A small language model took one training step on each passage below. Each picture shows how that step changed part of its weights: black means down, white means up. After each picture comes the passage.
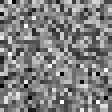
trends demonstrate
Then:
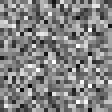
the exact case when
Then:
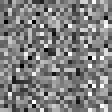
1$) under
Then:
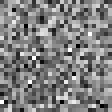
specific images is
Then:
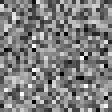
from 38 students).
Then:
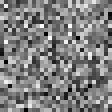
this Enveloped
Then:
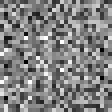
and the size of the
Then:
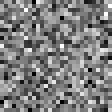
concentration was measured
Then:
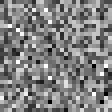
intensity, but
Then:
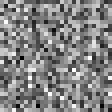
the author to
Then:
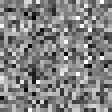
to secreted
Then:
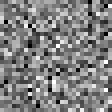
were presented. The
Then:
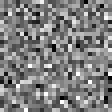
version of the
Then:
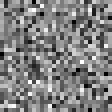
portable power
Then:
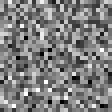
various applications, including
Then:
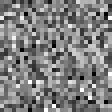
pins can be used
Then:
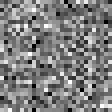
in quinoline
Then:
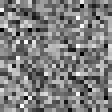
of the emitted
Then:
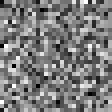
of this toolkit
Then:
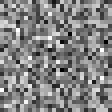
the health of their
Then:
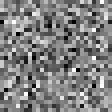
make rural students
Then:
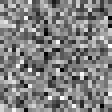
the MAP
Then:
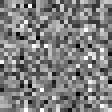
variables Table 1 provides a
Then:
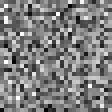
and 52% in
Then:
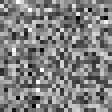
cement, and
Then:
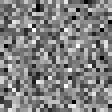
fresh stem
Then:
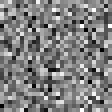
which is growing in
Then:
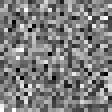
Blue RN
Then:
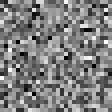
ligation can be
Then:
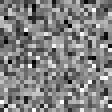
is denoted
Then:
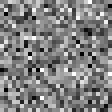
elders aged
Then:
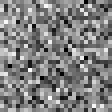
the downward
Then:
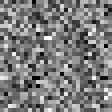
in relation to
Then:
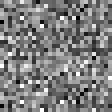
independent we
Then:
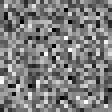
fusion for
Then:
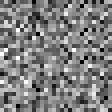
in the same period of
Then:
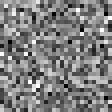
swelling in
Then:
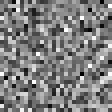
led to more
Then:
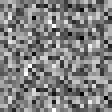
with lesser human
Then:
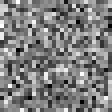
they experienced
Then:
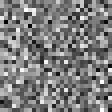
of compressed
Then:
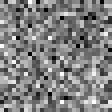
the existing regional
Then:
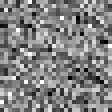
& Expectations
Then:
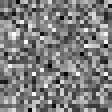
This report begins
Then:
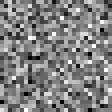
with indication of the
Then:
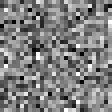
to emulate
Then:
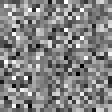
replies and
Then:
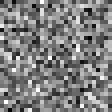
and subsequently with
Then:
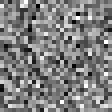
under varying input
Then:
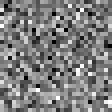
growth restricted
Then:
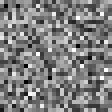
criteria. The
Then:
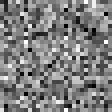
K. Zadeh
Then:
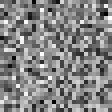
were prepared
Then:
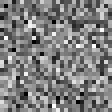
their own reputation
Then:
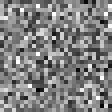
case, with the
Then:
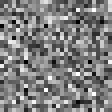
of Progressive
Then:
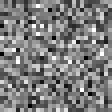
export of run
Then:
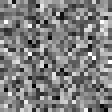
20.00 percent were
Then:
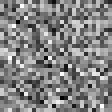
the projects with
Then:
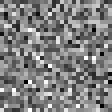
and hair.
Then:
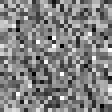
the Study
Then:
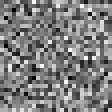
and female,
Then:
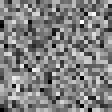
is not only for students
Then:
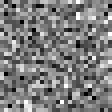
from December
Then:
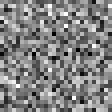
the weather or the
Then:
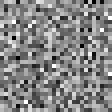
upward path of
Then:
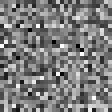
approach is to increase the
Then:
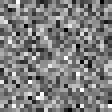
proposed to detect individual
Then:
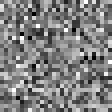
order to minimize
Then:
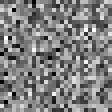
for TDDS
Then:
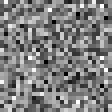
RFPA in
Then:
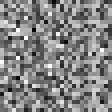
the concentration of
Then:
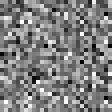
to undertake an
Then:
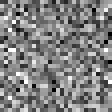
group intakes
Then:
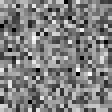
silent, their
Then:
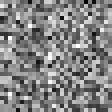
\leq i
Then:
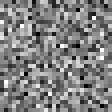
more accurate results.
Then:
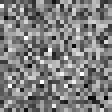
has a low energy per
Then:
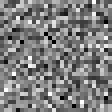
The traffic management
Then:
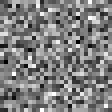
The last trace
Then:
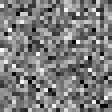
ranging from
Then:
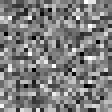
contextos y
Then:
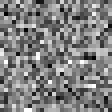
violence by
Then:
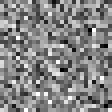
the degree of
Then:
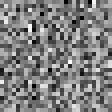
support priorities in
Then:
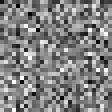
study investigating the impact
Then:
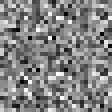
the optics are
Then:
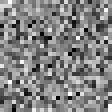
while affirming
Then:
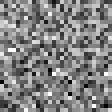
the interoperability of
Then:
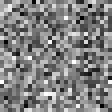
and format for
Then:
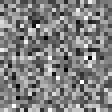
to behavioral
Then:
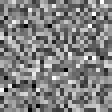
4 evaluations became
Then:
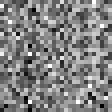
however, require
